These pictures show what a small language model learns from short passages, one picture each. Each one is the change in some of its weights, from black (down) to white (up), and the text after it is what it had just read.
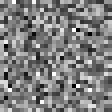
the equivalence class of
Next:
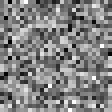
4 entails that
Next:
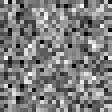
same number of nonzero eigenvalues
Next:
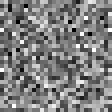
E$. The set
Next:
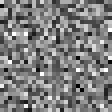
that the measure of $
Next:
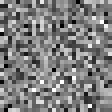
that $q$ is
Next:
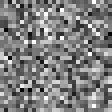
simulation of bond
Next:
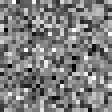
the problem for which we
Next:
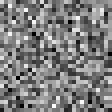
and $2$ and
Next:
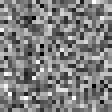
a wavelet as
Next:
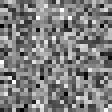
often struggle to
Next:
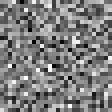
for the heat equation},
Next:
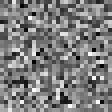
{\bf Case 2
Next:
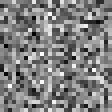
a coadjoint orbit of
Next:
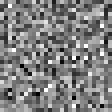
every $E \in
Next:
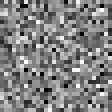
{\mathbf u}_j
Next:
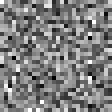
in the sense of
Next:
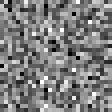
\Leftrightarrow k
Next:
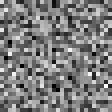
such that there is some
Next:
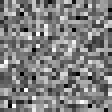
observing from a given
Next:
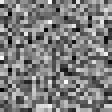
%in that case,
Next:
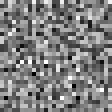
at the root of
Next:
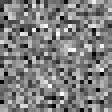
Max Noether's
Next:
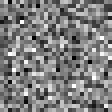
domain where the sum
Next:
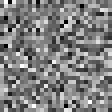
Central China
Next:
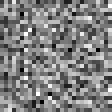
developing a Fourier
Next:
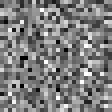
referees for
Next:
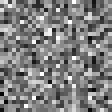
of an ordered field
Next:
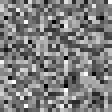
we will see later in
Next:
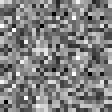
these strata. We
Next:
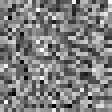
following severe
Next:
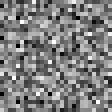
This is an immediate consequence
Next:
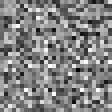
contain no designs.
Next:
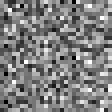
Lie triple system containing the
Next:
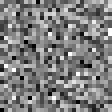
something holds for
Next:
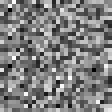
formation of the
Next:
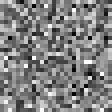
in $\Sigma$,
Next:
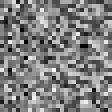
can give asymptotic formulas for
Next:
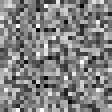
species or
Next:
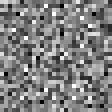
the folded stationary point
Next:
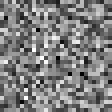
parabolic regularity, while more
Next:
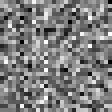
treatment, including the
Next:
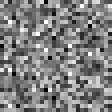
\delta f +
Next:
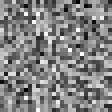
them too. Moreover,
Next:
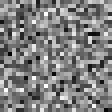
scenario within an uncertainty set
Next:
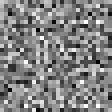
unable to find the
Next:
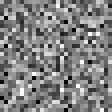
its cotangent bundle
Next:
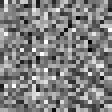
tractable models, but
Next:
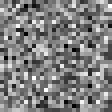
areas in which authors
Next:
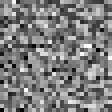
reduces to a linear
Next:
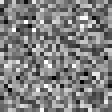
the computed inequality and
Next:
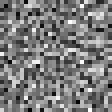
the second part is
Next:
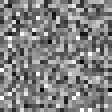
f , g \rangle
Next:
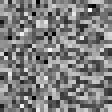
Number Theory,
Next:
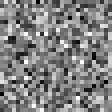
no twisting to contend
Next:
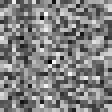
some evaluations from the
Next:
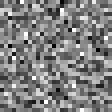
bound bnd = a
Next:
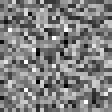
we need to know whether
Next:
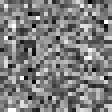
follows because, if
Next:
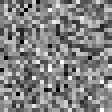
As far as mathematics
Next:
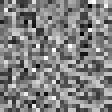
follows from the local
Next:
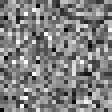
quasilinear form, and
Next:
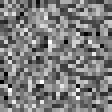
notion of structured
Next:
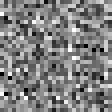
which we recover them.
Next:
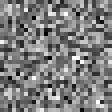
Lemma 1 and definition of
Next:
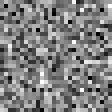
NDA method.
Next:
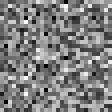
We will also use the
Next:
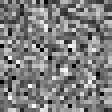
proof due to Egor
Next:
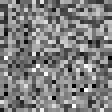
$B$ maintains
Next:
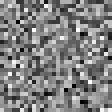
and edited the entire
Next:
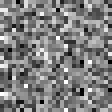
descend from a family
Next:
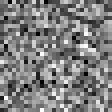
integral representation is known.
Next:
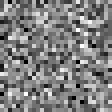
data are bounded and continuous
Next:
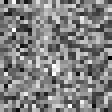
by using the first
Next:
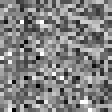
is more significant than
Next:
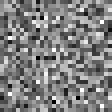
specially the power function
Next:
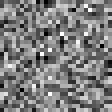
manipulation operations
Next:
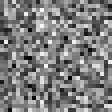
been conjectured by
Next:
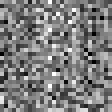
a finite partially ordered set
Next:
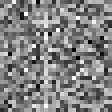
these investigations. Some
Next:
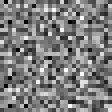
(recall we assumed
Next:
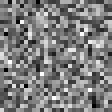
function of the second kind
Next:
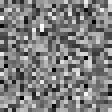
$U$ is
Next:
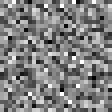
atoms in
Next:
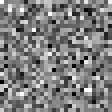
$\phi$ with the
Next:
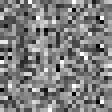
Proposition 5.2 can
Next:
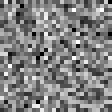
same grid data. In
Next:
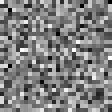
also that the implication
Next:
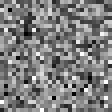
as $K$ modules
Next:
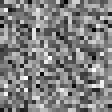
price to pay
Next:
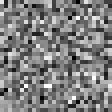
in which all the
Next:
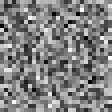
Z$ as a complex
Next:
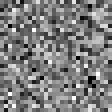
the following property: There
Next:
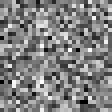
were initially introduced by
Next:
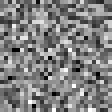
solutions (measure
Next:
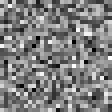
of $\nabla $ is
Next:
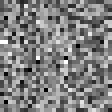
We briefly discuss the extension
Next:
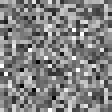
a $\Pi$-number
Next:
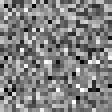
Brightwell and
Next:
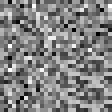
h$'s. For
